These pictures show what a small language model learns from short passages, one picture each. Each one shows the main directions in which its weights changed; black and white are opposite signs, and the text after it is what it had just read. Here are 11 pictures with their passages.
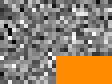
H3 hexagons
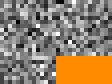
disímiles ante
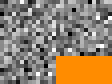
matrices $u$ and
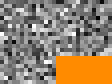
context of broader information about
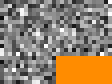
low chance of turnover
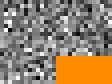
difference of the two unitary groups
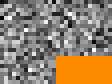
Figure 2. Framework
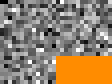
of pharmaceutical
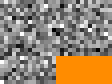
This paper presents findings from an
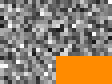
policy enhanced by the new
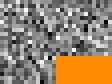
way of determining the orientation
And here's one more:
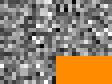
that green products have been
